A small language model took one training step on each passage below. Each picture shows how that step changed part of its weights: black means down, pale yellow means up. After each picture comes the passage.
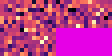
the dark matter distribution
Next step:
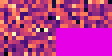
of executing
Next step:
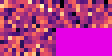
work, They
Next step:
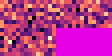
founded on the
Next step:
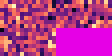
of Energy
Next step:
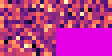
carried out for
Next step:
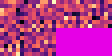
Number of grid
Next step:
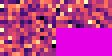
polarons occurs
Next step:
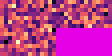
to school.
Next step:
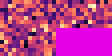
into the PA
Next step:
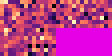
were found to experience
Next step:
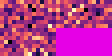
odd or to
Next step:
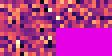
conflicts of
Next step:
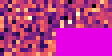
an active research
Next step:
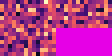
water returning
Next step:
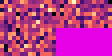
theory to be
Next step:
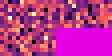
coefficients from the
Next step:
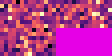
consumption at the
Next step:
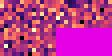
captured image may
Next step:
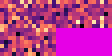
and/or have
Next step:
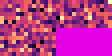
the hole or electron
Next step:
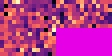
can be easily
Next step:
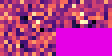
large number of
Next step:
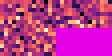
the original system,
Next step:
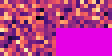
The critical magnetic field
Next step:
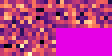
The whole structure
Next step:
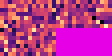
for the decays
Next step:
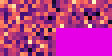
of brown
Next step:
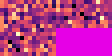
in the training set
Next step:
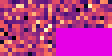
Figure 7 shows the
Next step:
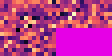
- More dynamic strategies
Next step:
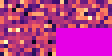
better than current optical
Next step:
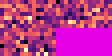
The inclusive
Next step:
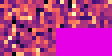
This work was supported
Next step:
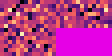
undergone more
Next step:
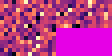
1 LTM
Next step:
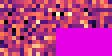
possible, there exist
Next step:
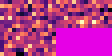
graded index
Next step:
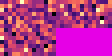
rosette to
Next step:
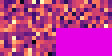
since, due the
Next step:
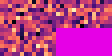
the newly
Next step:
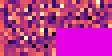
among Chinese
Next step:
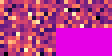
choose only
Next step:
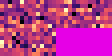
mass. This definition
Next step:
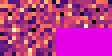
according to the classical
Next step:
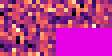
also play a
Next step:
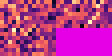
of biological and
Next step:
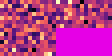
continuous in the
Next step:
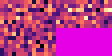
the probe
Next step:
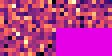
to be separated
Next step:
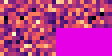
time now to
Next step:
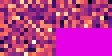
and rising system
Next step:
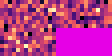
other to certain
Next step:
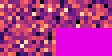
standard method,
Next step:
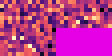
new institutional
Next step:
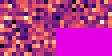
An interesting possibility
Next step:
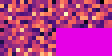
water depths
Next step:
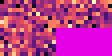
houses the
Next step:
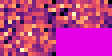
information. We
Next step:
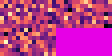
that carrier
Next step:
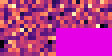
of coins.
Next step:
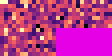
are able to
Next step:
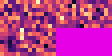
quantify these
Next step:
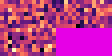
during generator mode
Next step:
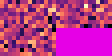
other behaviors
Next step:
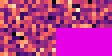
of the object
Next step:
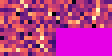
thereby reducing
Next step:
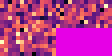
density scale height
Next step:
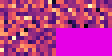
to enter a
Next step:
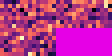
He is currently
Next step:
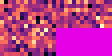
3.4 System
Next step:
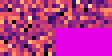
a hearing
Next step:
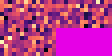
not have good
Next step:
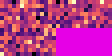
IV solution
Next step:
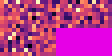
be a key tool
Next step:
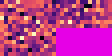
as the one used
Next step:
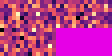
part of the
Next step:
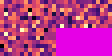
assume that the
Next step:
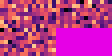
for bare
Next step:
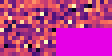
To the best of
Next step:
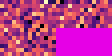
same for both samples
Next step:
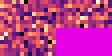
level to prevent
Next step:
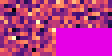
binary consisting
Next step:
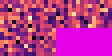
a continuum
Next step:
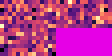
“use crosses
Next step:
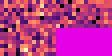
(top row)
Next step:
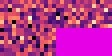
a concept like the
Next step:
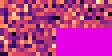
in several samples at
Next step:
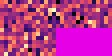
other hand in
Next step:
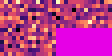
be useful for the
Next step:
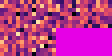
systematic shifts
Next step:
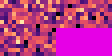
will bring the
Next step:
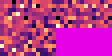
Sr. No
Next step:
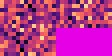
coding experience when
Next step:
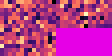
but not to
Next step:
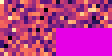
indicate whether those were
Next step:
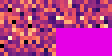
a new member
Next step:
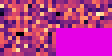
organic Figure
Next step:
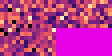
a synthetic
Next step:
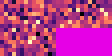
define $\r$.
